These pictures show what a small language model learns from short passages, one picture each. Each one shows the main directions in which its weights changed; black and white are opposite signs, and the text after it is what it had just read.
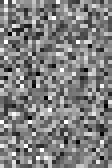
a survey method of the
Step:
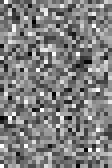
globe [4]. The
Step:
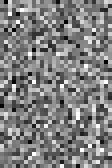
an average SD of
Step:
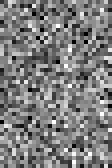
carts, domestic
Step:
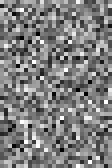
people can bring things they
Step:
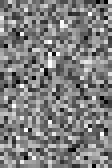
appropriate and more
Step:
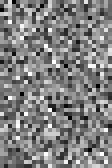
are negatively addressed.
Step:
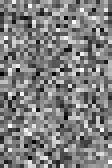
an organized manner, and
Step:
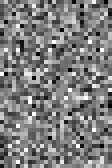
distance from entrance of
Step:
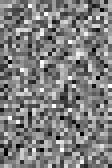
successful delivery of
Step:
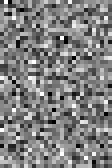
for organizing and working
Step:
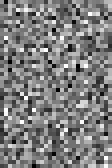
of research; (2)
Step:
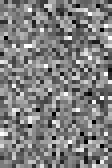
9.4 years) and
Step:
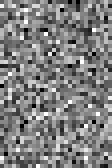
bringing people together
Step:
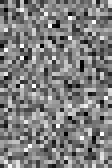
factor in the growth and development
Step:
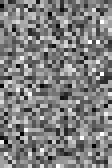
(in the case of a
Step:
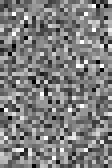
- To give credit
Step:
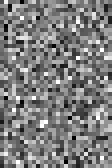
of the substitution or
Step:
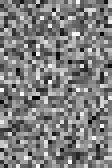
simultaneously engage
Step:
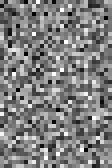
like chatbots and
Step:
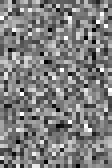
HEV infection may
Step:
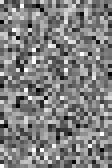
the purposes of the present
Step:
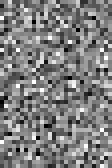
dynamic response of
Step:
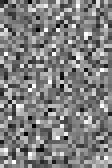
beyond the project's
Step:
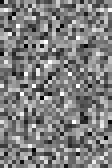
great idea that they would
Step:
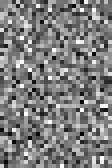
were highest for shade
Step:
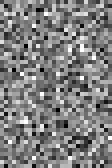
forsmart guys and
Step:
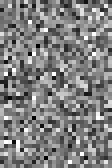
has been divided in 3
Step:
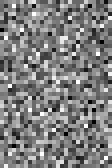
attract more girls
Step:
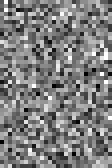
of economic, water and soil
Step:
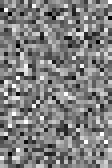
the Minister of
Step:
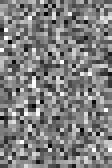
where high magnetic
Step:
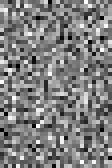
used to be the general characteristic
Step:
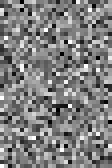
by some unavoidable
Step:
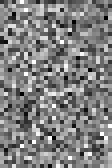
and branding). Harm
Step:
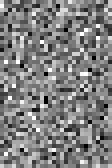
10 Euros, B
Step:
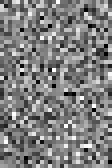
simulation. To do this,
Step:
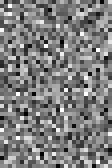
we simplified stressor B
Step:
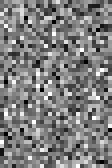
gain at a different selection
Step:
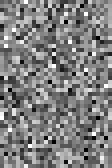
as well as the lifetime
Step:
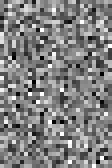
facilitates the path of the
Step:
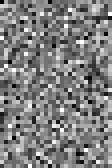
unchanged manner.
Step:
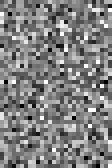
850 (aliphatic
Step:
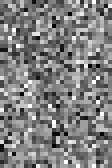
. The surface coverage
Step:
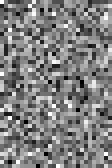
track the dynamic changes
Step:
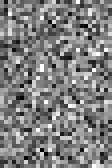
significantly impact both physical and
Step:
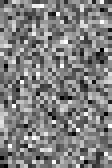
strength of salt
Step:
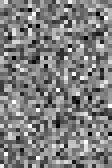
(EMG) and
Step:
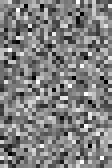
the most consistent clinical
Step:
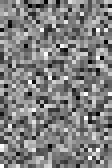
scale them. The cost of
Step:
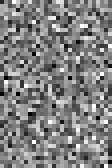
the stress response, which
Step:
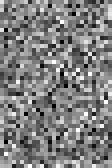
to well over a million
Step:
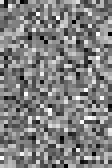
three datasets. A
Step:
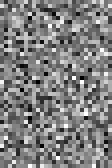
of a variable domain could
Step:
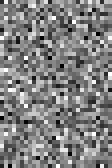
in a single step,
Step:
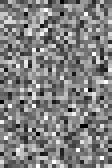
is against this background
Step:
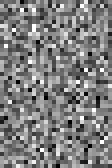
as Twitter and
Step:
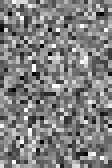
arithmetic standard, where
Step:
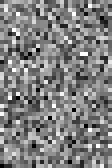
the pedagogical pattern
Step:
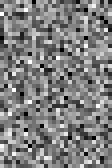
elements developed by the
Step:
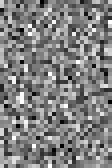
includes monitoring both total
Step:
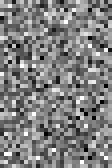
assessment method is considered current,
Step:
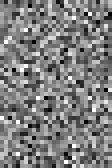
(HHO) algorithm
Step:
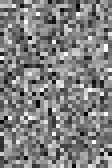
bring anywhere and
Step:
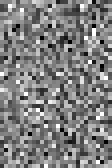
Hill, and North
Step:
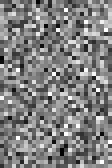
evaluation of tea leaf
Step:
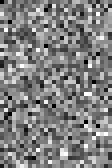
Solution for Remotely
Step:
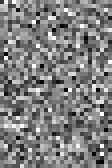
the literature; a
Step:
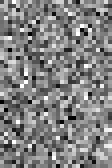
the socially constructed
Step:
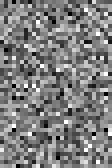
China, the US and
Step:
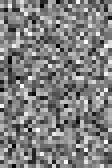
test by DIC method As
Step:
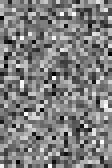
of the well dispersed
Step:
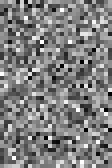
sufficient for most applications
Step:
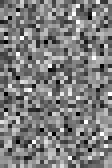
who I should listen
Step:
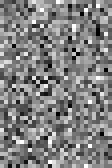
excitations it is
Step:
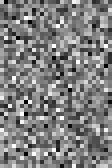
of neural networks for the
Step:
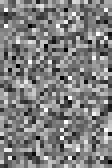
fore leg (E)
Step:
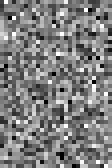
at the banquet
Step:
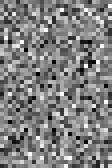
between Issues D.
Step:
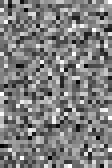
working. There will be
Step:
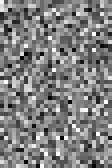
lively, large and
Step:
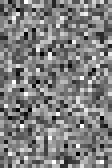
very well. When all of
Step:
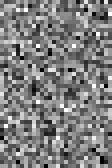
improving the elegance
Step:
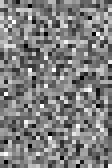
central functions.
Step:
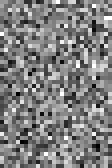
Ibadan. From
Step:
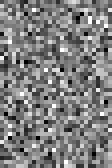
known for its rich plant
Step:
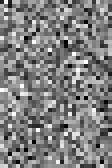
for the analysis of structures.
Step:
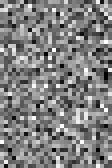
enough k and ε ,
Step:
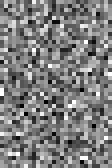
method (DC method)
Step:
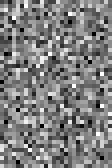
analytical presentation of the
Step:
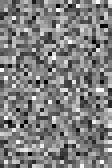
reactions of DPM
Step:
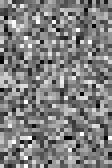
operate as autonomous areas
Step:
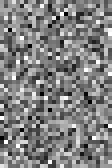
will result by using this technology is
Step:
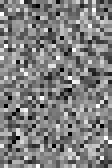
in accuracy (in
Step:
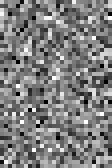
were abandoned to a
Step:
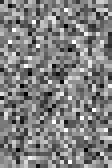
the LAN. For example,
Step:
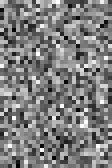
the CIFAR-10
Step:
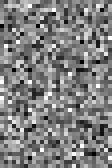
emerge from every
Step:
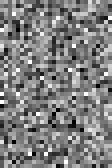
or probability mass function
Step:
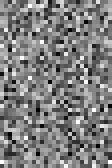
node j is an output
